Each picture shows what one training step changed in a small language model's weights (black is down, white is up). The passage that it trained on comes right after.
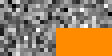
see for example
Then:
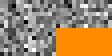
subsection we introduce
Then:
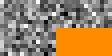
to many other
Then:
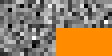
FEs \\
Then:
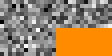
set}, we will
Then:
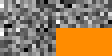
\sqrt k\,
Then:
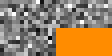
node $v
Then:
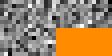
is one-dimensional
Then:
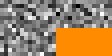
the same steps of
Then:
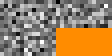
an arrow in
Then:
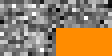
0$ and
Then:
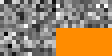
is a projective variety
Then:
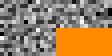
example, we are
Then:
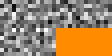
the properties of
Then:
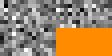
been classified
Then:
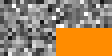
deformation cohomology} of
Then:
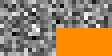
intersection angle at
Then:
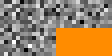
where the first
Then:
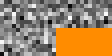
the desired
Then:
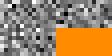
Then taking the inverse
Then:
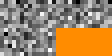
admits a Hamiltonian circle
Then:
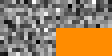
distributions of slow
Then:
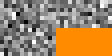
The aim of
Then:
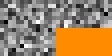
moduli space over the
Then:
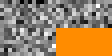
permutations of
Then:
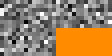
in particular, we
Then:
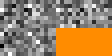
been applied in many
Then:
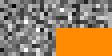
a matter of
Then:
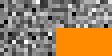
last relation with the
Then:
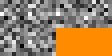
the only critical point
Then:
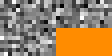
of one new
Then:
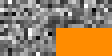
had been
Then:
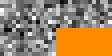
classical players
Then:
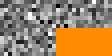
example the sequence
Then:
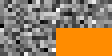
in this paper establish
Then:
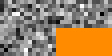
fraction of
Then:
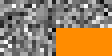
Z$ is
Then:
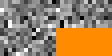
longest element of
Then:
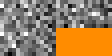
\medskip {\bf
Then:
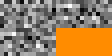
are still preserved
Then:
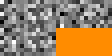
the errors are
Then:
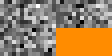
while the more
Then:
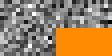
and $Q$
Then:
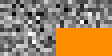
eigenvalue, and
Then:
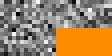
with the second fundamental
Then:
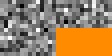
of order zero.
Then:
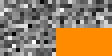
courbe est non
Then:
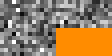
of homologies
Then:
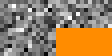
Every $\xi
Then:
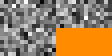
$ is even.
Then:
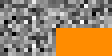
problem formulated in
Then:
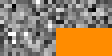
equality follows by the
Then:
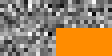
monad based on
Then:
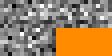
a similar expression also
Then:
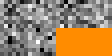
without using any
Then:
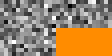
sum of the
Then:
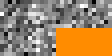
their Poisson approximations
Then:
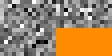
Then G-u
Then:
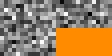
a smooth point of
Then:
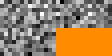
it is not
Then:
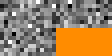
surjection \(
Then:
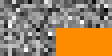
of the sheaf
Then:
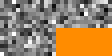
of a fixed set
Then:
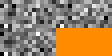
recall some results from
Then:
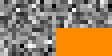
of the probability
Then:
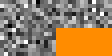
\bold s)
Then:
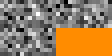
find two such subsets
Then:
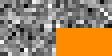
cartesian diagram
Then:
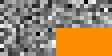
proofs} The
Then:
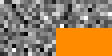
We consider the general
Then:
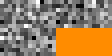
toward zero in
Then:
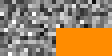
systems, modular
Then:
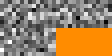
the norm of a
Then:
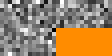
if $L$
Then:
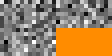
is split},
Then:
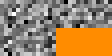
can see that for
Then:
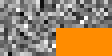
to $d$
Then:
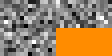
We refer the
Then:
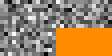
we mean that every
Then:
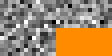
following properties: $$
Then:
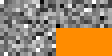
to deal with
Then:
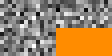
respect to the
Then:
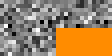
asserts that the
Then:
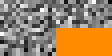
only follows that if
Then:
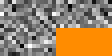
On the other
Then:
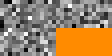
which shows that all
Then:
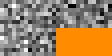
for every edge
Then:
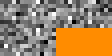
law. The random
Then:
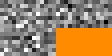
the following sense:
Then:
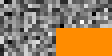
densities are
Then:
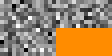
$$ Then we have
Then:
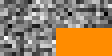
a polynomial algebra then
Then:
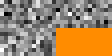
have the following
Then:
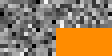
C \|\nabla
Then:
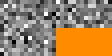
that is,
